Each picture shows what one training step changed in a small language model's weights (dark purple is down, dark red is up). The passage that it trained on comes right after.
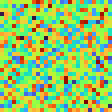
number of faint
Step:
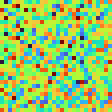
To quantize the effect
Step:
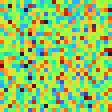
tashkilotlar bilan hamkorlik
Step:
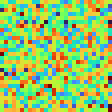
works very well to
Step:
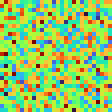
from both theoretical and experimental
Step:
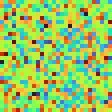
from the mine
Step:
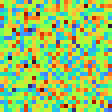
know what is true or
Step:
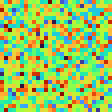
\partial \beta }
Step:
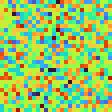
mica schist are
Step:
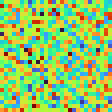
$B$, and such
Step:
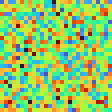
through a corporate
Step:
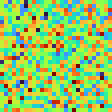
operated due to the
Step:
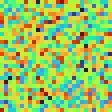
Let us go through the
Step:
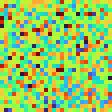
sur l'intelligence
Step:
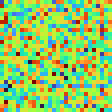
fie recunoscut
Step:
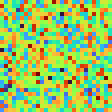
of decorated
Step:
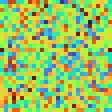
motivation EG
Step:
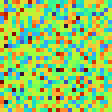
youngsters have become
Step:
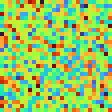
which would expand the
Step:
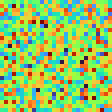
Institute of Sciences,
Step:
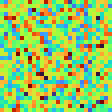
2. Comparison of
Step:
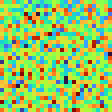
is close to the standard
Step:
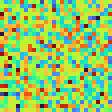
the class S were defined
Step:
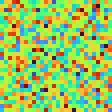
and CL30 and
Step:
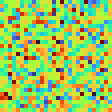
job and he is
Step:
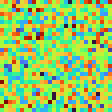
beyond a certain threshold,
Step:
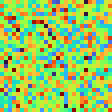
wars and hybrid
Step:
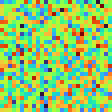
diferente y que en
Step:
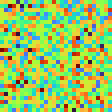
due to political pressure until
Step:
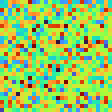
Unga ko'ra
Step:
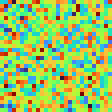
at least half of participants
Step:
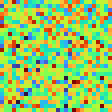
the community is the management
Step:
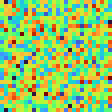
improvements in child
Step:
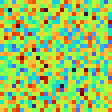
be extracted from a
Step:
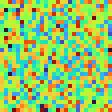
histograms in
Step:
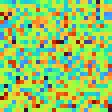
well as lactating
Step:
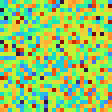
ya que gracias
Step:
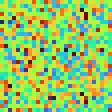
set of clinical information
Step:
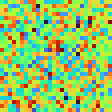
bolasi, Olar
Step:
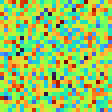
Запрос на
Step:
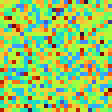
integrarla en la
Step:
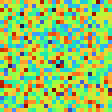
como estilo
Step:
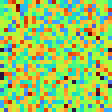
accuracy of our classification
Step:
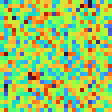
text), along with the
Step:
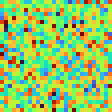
by proposing a machine
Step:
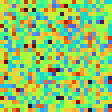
particles does not mean that
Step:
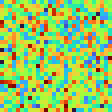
of the ideal gas which
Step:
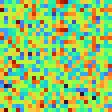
pollution at
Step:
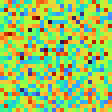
Horou a
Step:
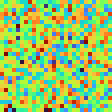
Japan) was
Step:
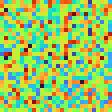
atomic gases in
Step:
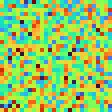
special aspect of this
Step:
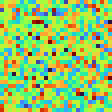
preferences and choices
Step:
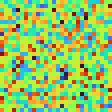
the green box is
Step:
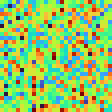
conductivity through \be
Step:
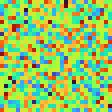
the simulations in Ref.
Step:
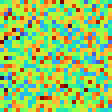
temperature of $T =
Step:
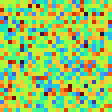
interpretation paths
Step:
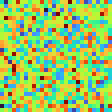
a consideration of the
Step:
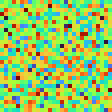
(except for
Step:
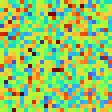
utilité dans des
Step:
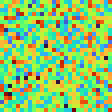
direct and indirect effects
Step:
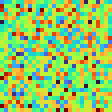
в залежності
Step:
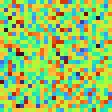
qubit for preparing
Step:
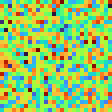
gift card as
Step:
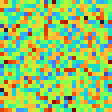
with the required amount of
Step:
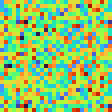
scattering processes shown in
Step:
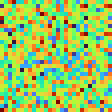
conclusion; that the
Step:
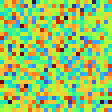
Yuridik fanlari
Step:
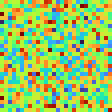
This case of HMI
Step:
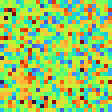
THE JUST
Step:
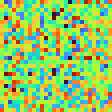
in a personalized
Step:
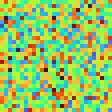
two tokens in
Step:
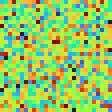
excitations without any
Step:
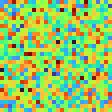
We obtain very good agreement
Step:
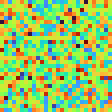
i odlikuje
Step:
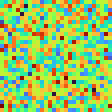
avoidance. The increasing
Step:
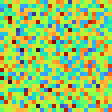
países del
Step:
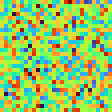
is to suggest a specific
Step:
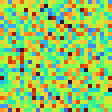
mundo vivido
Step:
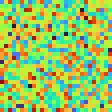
the power spectrum we follow
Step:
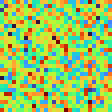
of spins. The
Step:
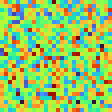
essential to ensure drug
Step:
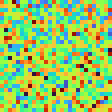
states in Table 2.
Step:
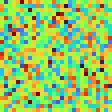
within just one generations
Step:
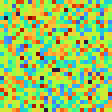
sistema fonetico
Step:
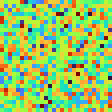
GAES lardan
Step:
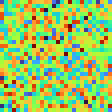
a random distribution of
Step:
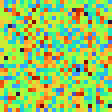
(\pm SE) with
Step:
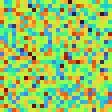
e SE differenc e
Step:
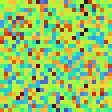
на поставленные
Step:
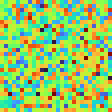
voltage equation can be
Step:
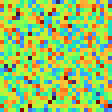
initial and boundary conditions,
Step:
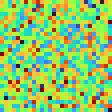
samples, is done
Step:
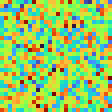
simulations, using a constraint
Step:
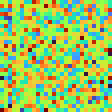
situation, treatment of the
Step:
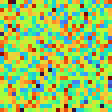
the radio observations reported in
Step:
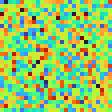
pecadores, que
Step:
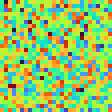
Forest Regression
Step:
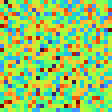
for designing,
